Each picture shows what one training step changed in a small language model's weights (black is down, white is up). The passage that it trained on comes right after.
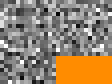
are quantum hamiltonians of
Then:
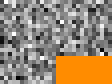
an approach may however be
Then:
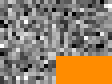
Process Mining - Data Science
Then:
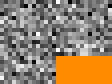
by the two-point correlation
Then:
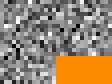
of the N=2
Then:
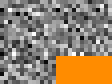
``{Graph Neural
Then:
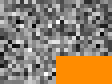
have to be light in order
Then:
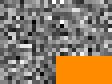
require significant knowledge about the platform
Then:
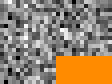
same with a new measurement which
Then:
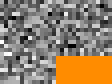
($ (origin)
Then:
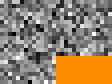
with Bianchi identity
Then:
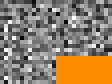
to predict the associated price
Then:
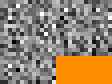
Disclosure Risk
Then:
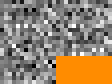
direct ``causal''
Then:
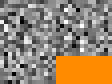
patterns and demonstrate passive
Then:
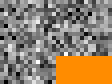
denotes differentiation with respect
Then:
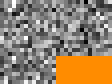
pixel $p$, allowing useful
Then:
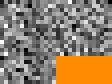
(details in
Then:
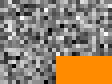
possessed by the
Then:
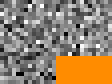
of data is needed to cover
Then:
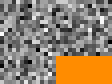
which observed values for any operators
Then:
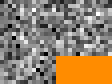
of the magnetic energy, the
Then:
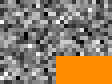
year generally offered in
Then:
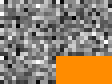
\end{equation} which
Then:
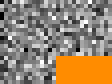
that might show up in stellar
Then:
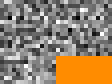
difficult to say which pairs of
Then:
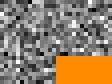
means $t$ is a
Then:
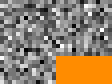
foresees that all
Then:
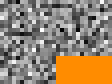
the $z$-component of
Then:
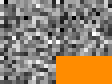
\end{eqnarray} in
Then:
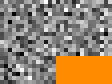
are of great practical importance in
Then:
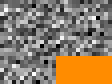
obligation to test their
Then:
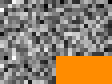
the beads as a function
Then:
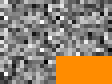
probabilities on the equilibrium position of
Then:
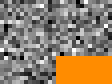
we extend the analysis to two
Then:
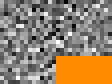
are more tightly
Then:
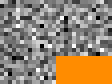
different fitting functions for each gravity
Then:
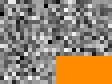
that can be leveraged for
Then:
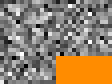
a more reasonable behavior at both
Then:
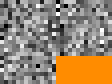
with theoretical calculations, has also
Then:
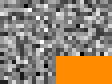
of $D$-dimensional background
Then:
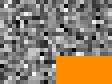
Sciences, Princeton
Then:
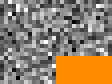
infinite dimensional space, but
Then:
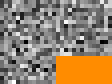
it assigns certain distribution of
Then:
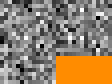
considerable uncertainties of measurement,
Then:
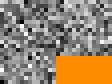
In this scenario, leptons
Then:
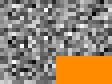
the Sliced
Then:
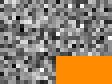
magnetic probes may enable
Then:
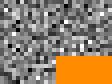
more than, one physically bound
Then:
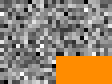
ABP is given by
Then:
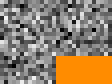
of time-resolved electronic decay
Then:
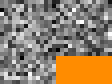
the cancellations between the
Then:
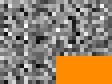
Collins fragmentation and
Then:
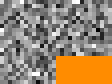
twelvefold square triangle
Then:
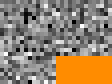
or Burkert \&
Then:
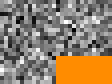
will be concerned with the
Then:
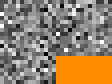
polynomials, and the others
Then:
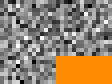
gave a sensitivity of
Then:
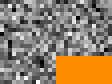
the $\xix$
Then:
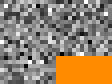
It is easy to give a
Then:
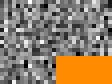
\caption{(Color online)
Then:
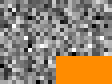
T$^2$, at different
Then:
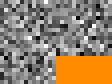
$z$ determines the system
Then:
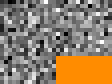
enclave, as
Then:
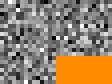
mentioned otherwise). Perfect
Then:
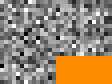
composed of color triplet
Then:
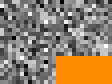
and Sung-Chul
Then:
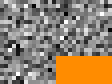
meV, which corresponds to
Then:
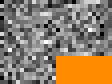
sample, the trend is only
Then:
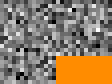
shot noise that originates
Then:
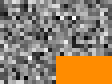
configurations in turn. We conclude
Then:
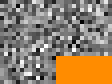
value is reported for the full
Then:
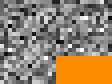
significant difference between our and
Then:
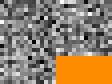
memory instead of disk to avoid
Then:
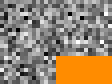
Thus, in the problem under
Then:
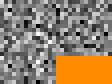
\equiv \langle{\rm
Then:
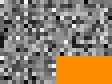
limit. We shall now study
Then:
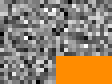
A)$ iff $\langle
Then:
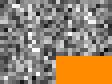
the past it is hard to
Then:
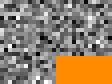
the instability strip. All
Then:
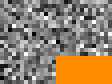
below $T_{\rm
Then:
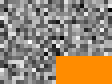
the Black Hole
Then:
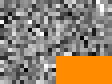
is at least one path in
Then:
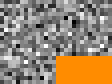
mass disks which may have
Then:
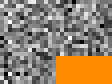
causes significant differences in the time
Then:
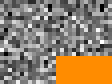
we prefer to choose a physically
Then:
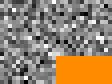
$2\sigma$ confidence
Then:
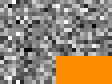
nuanced differences that could
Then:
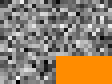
that further acted as the
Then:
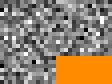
which is dominated by constant in
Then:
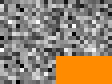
colors and markers represent
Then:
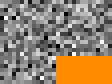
wave detection. Through the
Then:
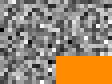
R k \sin^2
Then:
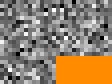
eruption, with the
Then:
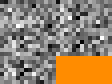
steps of infection alone is
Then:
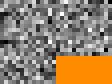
size distribution toward its stationary
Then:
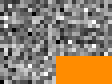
N-slit system are
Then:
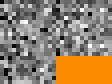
History and Future
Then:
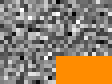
pre-computing 26M
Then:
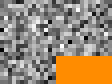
the field decreases the spatial size
